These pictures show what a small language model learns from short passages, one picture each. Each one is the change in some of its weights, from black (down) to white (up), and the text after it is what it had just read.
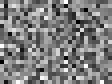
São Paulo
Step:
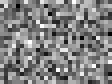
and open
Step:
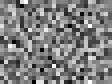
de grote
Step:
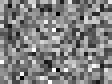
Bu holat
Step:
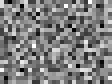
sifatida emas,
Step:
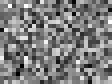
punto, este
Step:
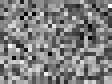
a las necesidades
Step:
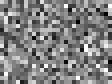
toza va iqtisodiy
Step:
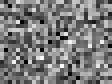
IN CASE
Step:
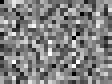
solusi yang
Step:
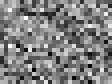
año la
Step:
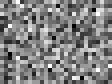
criados em
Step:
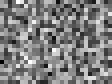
social e é
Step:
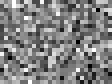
rojo y los
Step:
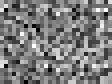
yang ada dalam
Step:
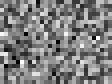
dan aspek
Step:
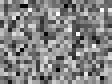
san'at —
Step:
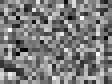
coger un
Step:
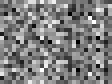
qator davlatlar
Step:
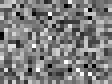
si presta
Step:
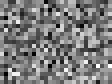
ҳам бунинг
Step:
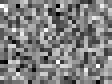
des figures
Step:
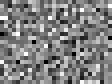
and Michael
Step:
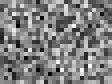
en su nombre
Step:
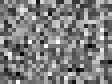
beradi. Ana
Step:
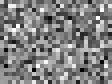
entender la
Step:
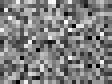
y vendía
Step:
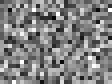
dos agentes
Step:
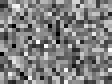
A produção de
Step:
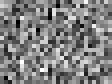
dan sesuai
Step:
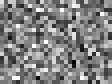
kino v
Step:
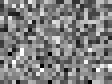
simple se
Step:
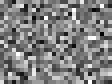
básico e
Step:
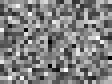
saúde de
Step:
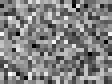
a intensidade
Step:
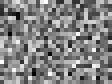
que al usar
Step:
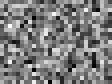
crear la
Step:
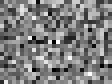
berganlar esa
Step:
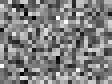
productive and
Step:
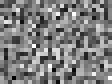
ставка 18
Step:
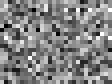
și păreri
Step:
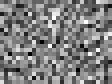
decline in
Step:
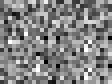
nos va a
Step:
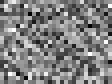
ataque a
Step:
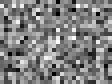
entre meninos
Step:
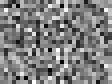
текста –
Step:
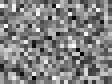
nu sunt de
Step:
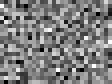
history in
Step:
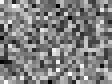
un tipo
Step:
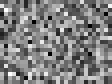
abre un
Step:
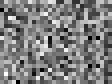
vekt på
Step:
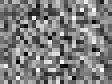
Бук :
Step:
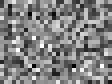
Doctor of Medical
